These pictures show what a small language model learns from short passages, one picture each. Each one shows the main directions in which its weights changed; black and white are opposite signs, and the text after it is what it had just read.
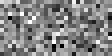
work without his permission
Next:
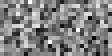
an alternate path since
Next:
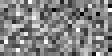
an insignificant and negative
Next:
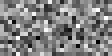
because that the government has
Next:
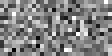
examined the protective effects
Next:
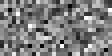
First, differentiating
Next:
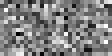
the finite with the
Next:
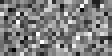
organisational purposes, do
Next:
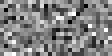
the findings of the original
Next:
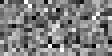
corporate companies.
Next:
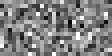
X-ray, a
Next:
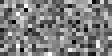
coefficient of antenna
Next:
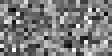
Indonesian sign system
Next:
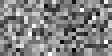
and their demographic structure.
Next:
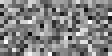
employee retention programs as
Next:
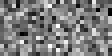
they would return to that
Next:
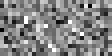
in meeting needs in society
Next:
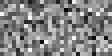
light green types are being
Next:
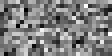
same time, since the
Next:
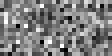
the PPL is directly
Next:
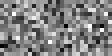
of increased volume of
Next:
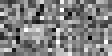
case studies and examples related
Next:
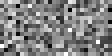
performance is another measure of
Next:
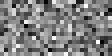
conceived is
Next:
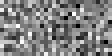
stock prices during the research
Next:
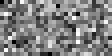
grout. According to
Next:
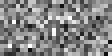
activated at 25 mA
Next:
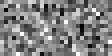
the feasibility of including
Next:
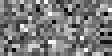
by Sedwick
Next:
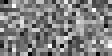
briefing. Sessions
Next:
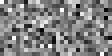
Thais businessmen
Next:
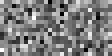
improvement of teachers: In
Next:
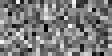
a lack of resources in
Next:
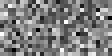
emerged as an innovative methodology
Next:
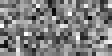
addresses” she
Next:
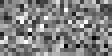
Empty value code
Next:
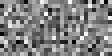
and pancreatic
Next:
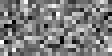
Graphs and
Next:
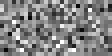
organize information and
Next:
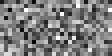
Measurements before a date
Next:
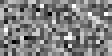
the baseline CNNs
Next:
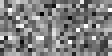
The multi-set theory
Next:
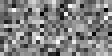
medycyny i
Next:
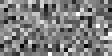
the effect of temperature on
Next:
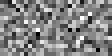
as endogenous
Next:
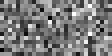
show to have an important
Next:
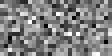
epithelial integrity
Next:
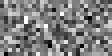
in this paper for identifying
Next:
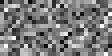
composite (Fig.
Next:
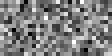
cognition*. Centre
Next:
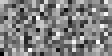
Adults: A Review
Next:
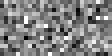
in each case. For
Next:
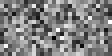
of the Advent
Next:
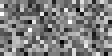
are complex, more so
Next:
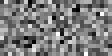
coatings, laser
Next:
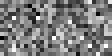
sent to the medical diagnostic
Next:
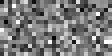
composites were obtained by
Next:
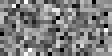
very limited applications of the
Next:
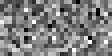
such as elastic
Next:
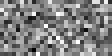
chosen ciphertext
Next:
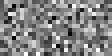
to i) function
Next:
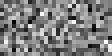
replay and parallel and
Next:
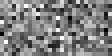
to determine the dynamics of
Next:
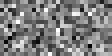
failure. Under these
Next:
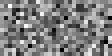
belonging generates the motivation
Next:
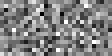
it is possible to
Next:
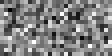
Fig. 8. In
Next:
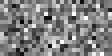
and bathing.
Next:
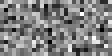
the formation of more
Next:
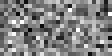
incongruous concepts
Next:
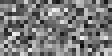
and Timer.
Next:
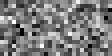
that drives malware
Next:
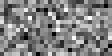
disease severity, female
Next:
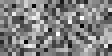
of the ERES annual
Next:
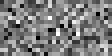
languages used for publication
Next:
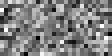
different for primary education.
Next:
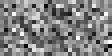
of the local population),
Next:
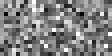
respiratory distress
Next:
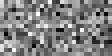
BD Former
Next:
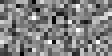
say CID-6
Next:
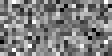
efficacy among the principals
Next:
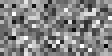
of system functionality for
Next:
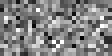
quality and acceptability of
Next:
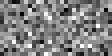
paper-based survey.
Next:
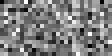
inner opportunities of Uzbek
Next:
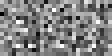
the limelight with
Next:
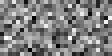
as suggested by Dey
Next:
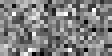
of therapies.
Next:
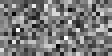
of aesthetic
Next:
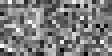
small blocks, prevention
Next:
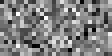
transfer of theoretical knowledge over
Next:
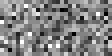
to create research themes for
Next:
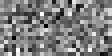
is quite little, and
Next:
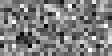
notch band, which
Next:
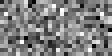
mutants compared to
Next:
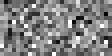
on X-ray
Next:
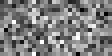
sentences, fixed
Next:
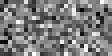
agents in large scale open
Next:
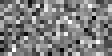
this report has been to
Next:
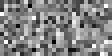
total of 166 men
